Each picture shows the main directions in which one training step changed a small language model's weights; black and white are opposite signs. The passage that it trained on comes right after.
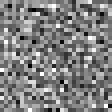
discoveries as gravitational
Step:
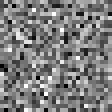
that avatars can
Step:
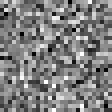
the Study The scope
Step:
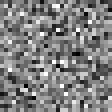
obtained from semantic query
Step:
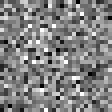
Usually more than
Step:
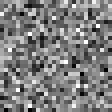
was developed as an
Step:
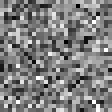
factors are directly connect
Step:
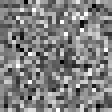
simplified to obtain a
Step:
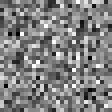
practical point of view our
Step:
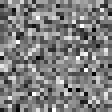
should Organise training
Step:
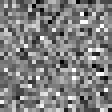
introduced by Zadeh
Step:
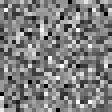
by the targeted audience
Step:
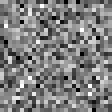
consideration, taking into account
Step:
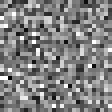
for Reproducible
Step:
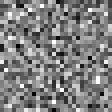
shear flow. The
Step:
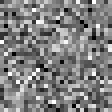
gaugino are
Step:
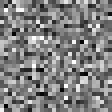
that can be a problem
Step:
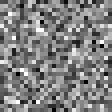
they studied the qualitative properties
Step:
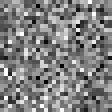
the data sets in each
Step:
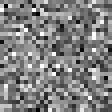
^aDepartment of
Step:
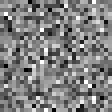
significant, and the
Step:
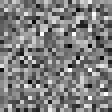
the orientation of the
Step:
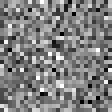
Dr. O.
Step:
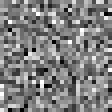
$l \gg
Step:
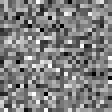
Nevertheless, this framework can
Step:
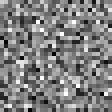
The antero-
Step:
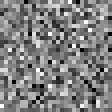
periodic `air'
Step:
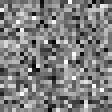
interviewees stand out in
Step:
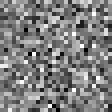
the high level of interaction
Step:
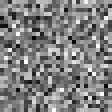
for the emission of an
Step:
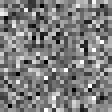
reduces the response time and
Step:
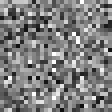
of the mean stress and
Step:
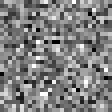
are both heated by
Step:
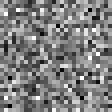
is no glorification
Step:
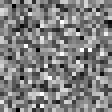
graph will always remain a
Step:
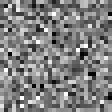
that strategies must be adopted
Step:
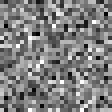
This study aimed to
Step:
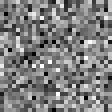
VLC network is defined
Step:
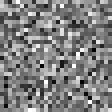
order to get units of
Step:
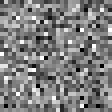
departures from
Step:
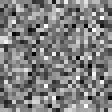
is not possible should the
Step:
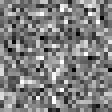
classes. Overall,
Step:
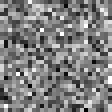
as "all types of
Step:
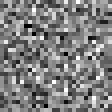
can analyse the
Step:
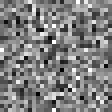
temperatura de
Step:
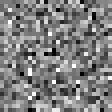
about to execute.
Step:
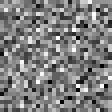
the ability of the proposed
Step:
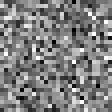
are designed with large
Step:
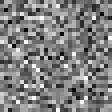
and results from other
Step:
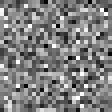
an inter-organizational
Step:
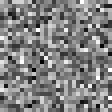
of the nucleon reads
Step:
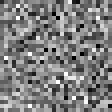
Findings confirm that
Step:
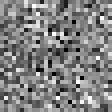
than Corollary
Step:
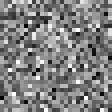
of [19] considered
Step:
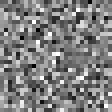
the mass-derivatives
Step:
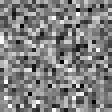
into the graphic
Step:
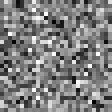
shielded cloud
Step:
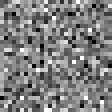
rq2} reports
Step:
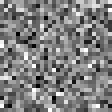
in aronia.
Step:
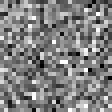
categories were not analyzed as
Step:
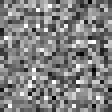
defines the appropriate
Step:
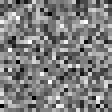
metathorax usually
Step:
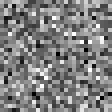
is automatically implied
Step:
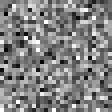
significantly higher than what is
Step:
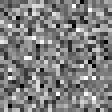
varied about frequency
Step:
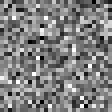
in a hierarchical and
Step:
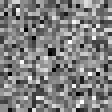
data in the database are
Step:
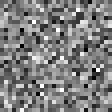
the traceability,
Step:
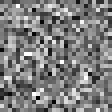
end of the circuit.
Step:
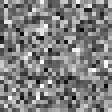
three improved DPC
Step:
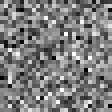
in particular, leading to
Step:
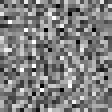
capital, changes resulting from
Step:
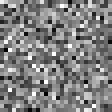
Accepted Jan 13,
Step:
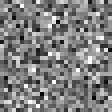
way. This way of
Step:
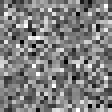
onion thrips
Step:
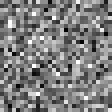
approach, we have a
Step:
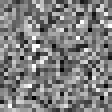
the system. That's
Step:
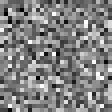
and a more consistent
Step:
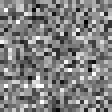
and the active root
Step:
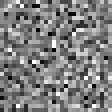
coding regions. Since
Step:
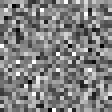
is chosen by the condition
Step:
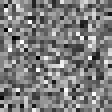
that the horizontally
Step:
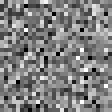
(Neilson 70
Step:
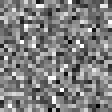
institutions. Consequently, in
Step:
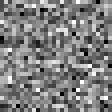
statistically nonsignificant
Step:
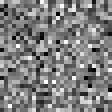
My Credibility
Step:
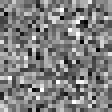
the poet James
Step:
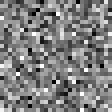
reviewed by PP
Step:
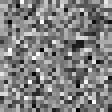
reduce the chances of
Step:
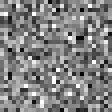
consist of nanoscale
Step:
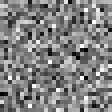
screened, and confirmed
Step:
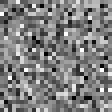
vehicle and equipment
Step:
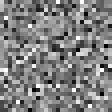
the $i$th
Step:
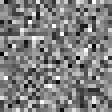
difficult to compare results across
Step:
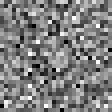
objective is to find a
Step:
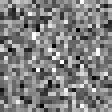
of free parameters. The
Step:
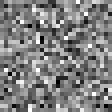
choose coordinates locally on
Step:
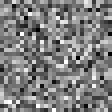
graph transferred to the
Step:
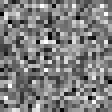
dissipating active
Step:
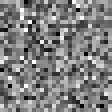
both try to adapt
